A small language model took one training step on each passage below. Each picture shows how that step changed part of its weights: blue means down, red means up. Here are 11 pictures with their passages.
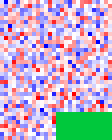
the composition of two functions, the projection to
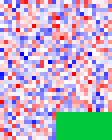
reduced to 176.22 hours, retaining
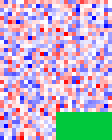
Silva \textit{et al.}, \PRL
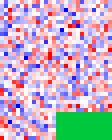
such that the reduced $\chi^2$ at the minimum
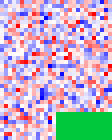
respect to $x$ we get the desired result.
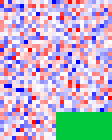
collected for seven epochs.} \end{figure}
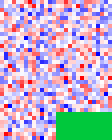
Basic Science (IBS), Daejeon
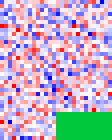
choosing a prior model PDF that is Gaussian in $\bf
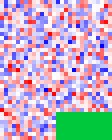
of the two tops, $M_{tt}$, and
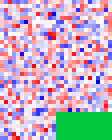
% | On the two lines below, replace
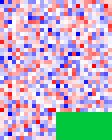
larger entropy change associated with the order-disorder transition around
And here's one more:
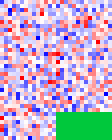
implies} \begin{figure}[htbp]
